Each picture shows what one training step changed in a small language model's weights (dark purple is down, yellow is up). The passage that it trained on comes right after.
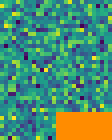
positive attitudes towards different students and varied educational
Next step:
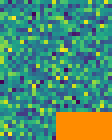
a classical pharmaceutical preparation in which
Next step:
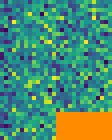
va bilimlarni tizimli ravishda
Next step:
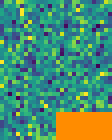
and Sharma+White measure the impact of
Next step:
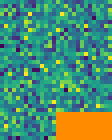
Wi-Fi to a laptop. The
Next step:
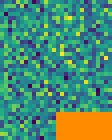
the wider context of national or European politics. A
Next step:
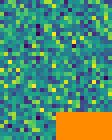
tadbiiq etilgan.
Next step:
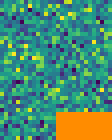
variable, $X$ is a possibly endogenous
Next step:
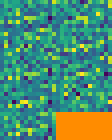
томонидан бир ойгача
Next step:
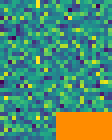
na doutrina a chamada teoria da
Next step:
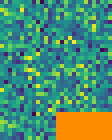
tilidagi olmoshlar *moyo,
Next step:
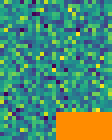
Muhacır, Yörük,
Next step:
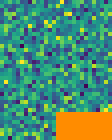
This package converts text data into 512-dimensional
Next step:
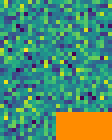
detected by CTA \cite{2}.
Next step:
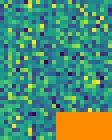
were able to collect. Also, in several cases,
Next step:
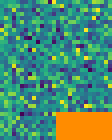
ўтлар қишлоқ хўжалик
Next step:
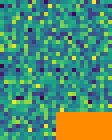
the additional quark flavors. For large arguments they
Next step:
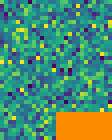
ICT skill, 20% at the intermediate level,
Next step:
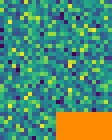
Hamiltonian $H$ has now become a central element.
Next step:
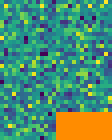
III discusses general-purpose detector
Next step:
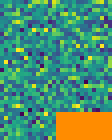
умумий жиноятчилик
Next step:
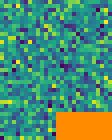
syndrome. Patient presents with the
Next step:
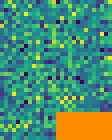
hayotdagi ekologik va biologik
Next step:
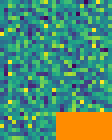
va jadval (t_{jadval})
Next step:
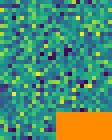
since procedures of evaluation complicated considerably,
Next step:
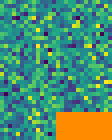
asosda ko'rib chiqilgan.
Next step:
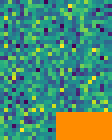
orqali ta’lim sifatini oshirish masalalari
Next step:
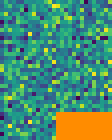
the English-Slovak dataset with
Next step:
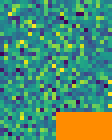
the effective potential (\ref{FormPot3}).
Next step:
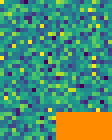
ko‘z) hisoblanadi. Giatsint.
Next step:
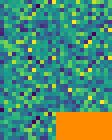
ҳам ўз издошларини
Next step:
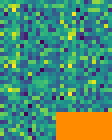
развитии общества, их структура и
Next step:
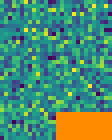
& editing, Visualization Vicente
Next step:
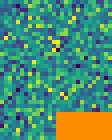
joylarning virtual rekonstruksiyasini
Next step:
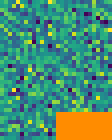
student, UdSU direction "International
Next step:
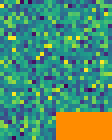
Texturing to Integrate..... Journal
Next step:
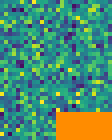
strategies. The point is that any use of teaching strategies must
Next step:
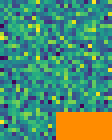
Mükerrerem b. Ali b.
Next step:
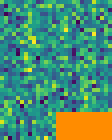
показателей. Поэтому данные по
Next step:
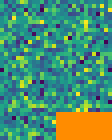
to maintain a universal shape originating from a surface
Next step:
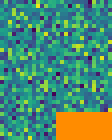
⁴ Lihat Umar Dini,
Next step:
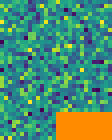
the springs themselves are outside it. The
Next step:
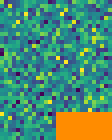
son de utilidad para contextualizar los
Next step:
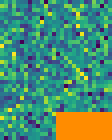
the last row.} \label{Tab_w}
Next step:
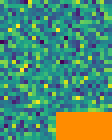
$\mu$m, the anomalous GVD region becomes
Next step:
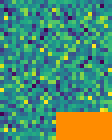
usullarida qazib chiqarish mumkin.
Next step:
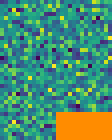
Роль кратных отражений в
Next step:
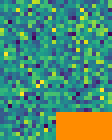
The cross section for $^3$H is expected to
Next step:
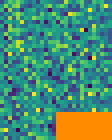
van de waarderingsgrondslagen, de
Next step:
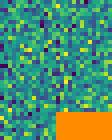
order to improve recognition accuracy. Experiments show that
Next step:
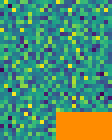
sont inclus dans l'acception « collectivités
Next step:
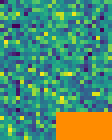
Wollo University Ethiopia 2023
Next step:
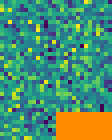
y constantes. Las técnicas utilizadas en la
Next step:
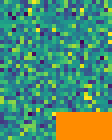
barcha bosqichlarda keng
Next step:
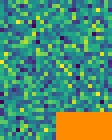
and enjoyment. Later, Aarti
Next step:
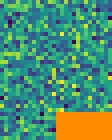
high log R$_K$\ end of the distribution near
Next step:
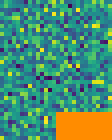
"Ilm fan taraqqiyoti:
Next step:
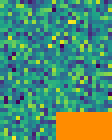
Garcia (1971) [2] presented a
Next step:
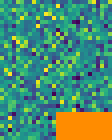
Bogotá e comprometido em
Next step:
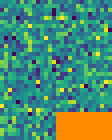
any sulphur. These fuels may also
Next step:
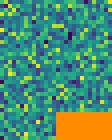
pressure drop. The introduced ap- 469
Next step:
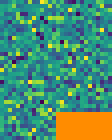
linckia* f. *calicicola*
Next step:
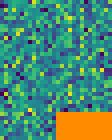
the evolution of the protection of national minority
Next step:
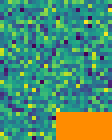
statistically significant difference existed between substance use and gender
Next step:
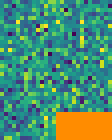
will pave the way to wide-impact
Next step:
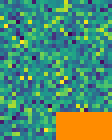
haqida yomon gapirgan insonga
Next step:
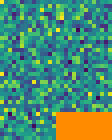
Suisse, all portfolios show non-zero
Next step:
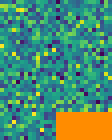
$N_s$ lattice sites. At
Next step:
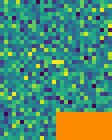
some sample photographs, E-Nose data and
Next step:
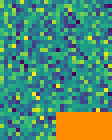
role of accessibility in this scenario as the benefits
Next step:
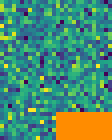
de la infraestructura. La
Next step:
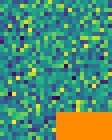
электромобили разных марок
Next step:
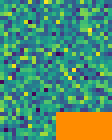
significant improvement at visit M12. Conclusion: A
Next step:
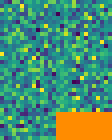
task that arises naturally in WSNs
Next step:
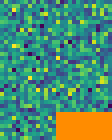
(As) is a toxic substance that can
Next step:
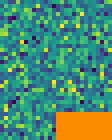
\affiliation{Key Laboratory of Low-Dimension
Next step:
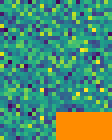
linewidths of $\sim$450 km
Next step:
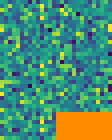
The study recommends that partition-ability attributes of
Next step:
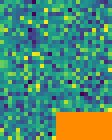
aligned with him and, what is more telling
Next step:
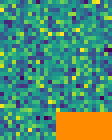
version) is incorporated in D3.10) and
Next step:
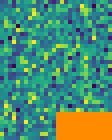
games in the formation of interdisciplinary teaching
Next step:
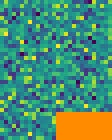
\label{waittime} \end{equation}
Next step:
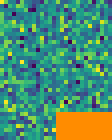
implementation B The municipality where you work wants
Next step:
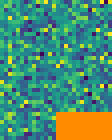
таълим мақсадларига ўз
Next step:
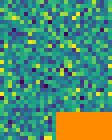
fikricha bolaning birinchi
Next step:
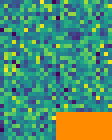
therefore shunt configuration has been adopted. Shunt
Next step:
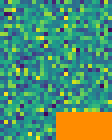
агропромышленного комплекса.
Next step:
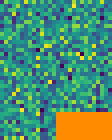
grupos comunitários. Os jogos
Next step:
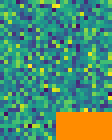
KEY WORDS Jadidlar,
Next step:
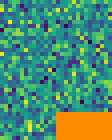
was used for data collection from 429 employees of
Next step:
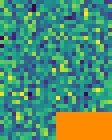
ED problem scenarios. It was submitted that due to
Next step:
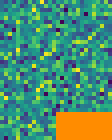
bizantin i ndërtuar
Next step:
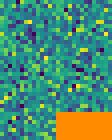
and the severity of *Fusarium*
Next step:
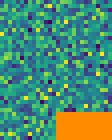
Commission, and Justin Dart,
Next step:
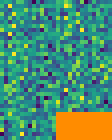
berekend op basis van 3 % — de
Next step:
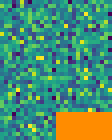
purpose as shown in figure [12]. In the next we
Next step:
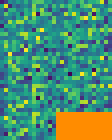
грамматик қурилишидаги
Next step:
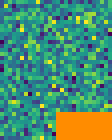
inflammatory activity rather than indicating that the patient
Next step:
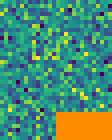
physical examination is performed 5 in a comprehensive and
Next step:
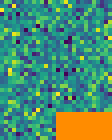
tajriba jarayonining boshlang'ich
